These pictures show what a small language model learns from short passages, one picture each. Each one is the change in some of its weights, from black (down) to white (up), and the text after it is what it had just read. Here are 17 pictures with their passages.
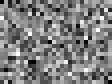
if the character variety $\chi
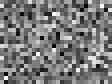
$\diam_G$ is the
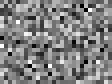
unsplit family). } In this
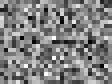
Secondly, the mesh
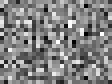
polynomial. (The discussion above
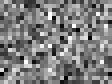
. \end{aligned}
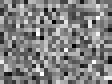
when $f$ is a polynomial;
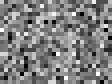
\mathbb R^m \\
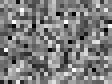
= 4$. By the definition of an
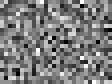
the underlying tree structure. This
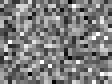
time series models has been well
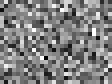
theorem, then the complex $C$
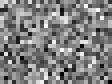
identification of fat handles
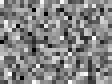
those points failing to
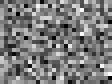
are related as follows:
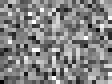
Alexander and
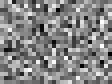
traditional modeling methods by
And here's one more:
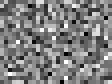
the complex plane. As a
